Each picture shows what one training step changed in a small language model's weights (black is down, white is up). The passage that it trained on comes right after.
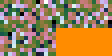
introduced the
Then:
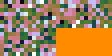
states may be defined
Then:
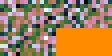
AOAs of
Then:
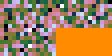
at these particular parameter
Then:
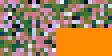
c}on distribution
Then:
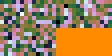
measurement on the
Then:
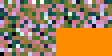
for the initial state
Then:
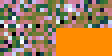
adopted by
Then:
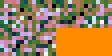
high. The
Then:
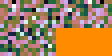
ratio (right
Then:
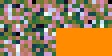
of the excess
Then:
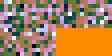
the test
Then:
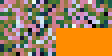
as a function of
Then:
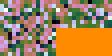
or longer
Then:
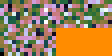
the experimental
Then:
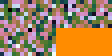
and the effect of
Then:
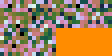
$H$ is
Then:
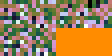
observations, out
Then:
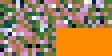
role remains
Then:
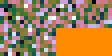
An additional
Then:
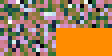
for providing us
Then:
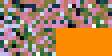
+ {\tilde
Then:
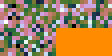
some kind of
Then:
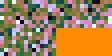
one has eleven
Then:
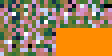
the temperature evolution of
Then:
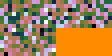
the velocity
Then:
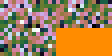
by a surface
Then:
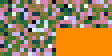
of the form
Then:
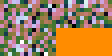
vectors into
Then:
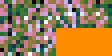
a uniform
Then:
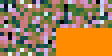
be possible due to
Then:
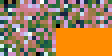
behaviour of
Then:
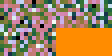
are clearly
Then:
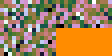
different ways,
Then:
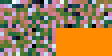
thus from long
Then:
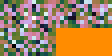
collisions while
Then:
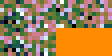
u, v
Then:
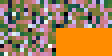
the phase in the
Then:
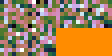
three particles (see
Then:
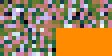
decay of the
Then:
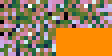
results reverse in
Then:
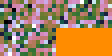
see that:
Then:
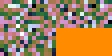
our previous works
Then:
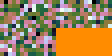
In the Section
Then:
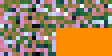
observed data. These
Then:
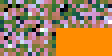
previous example could have
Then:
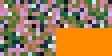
of an analysis
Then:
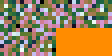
results on the
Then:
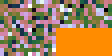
theory tells
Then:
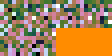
the link
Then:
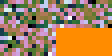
to repeated
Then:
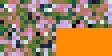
will label
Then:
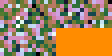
of the samples
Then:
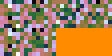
bounds on
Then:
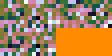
charge and at
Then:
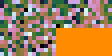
expression of
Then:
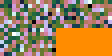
we computed the
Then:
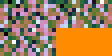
for the operation
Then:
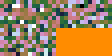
critical point
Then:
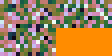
second ballistic
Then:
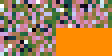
Time: |
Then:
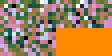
which are in general
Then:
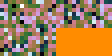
for a much
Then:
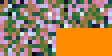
of methods for
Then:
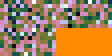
for the density matrix
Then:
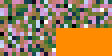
a reference
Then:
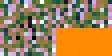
of distance
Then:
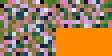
soon as
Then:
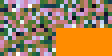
are used as
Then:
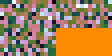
to the original
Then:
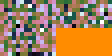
the allowed potential
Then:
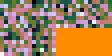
using multiple
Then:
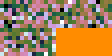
for closure
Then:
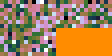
the squared
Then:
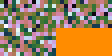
and then uses
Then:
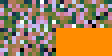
within it. The
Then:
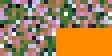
layer network in
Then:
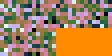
into smaller
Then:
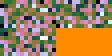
ignore the
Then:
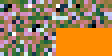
students may
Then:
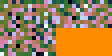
means of the
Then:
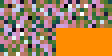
can be calculated
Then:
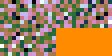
absence of
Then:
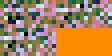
nm for an
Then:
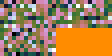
source discussed
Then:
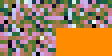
used here for
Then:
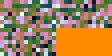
consists of
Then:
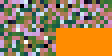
well fit by an
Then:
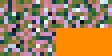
the case of a
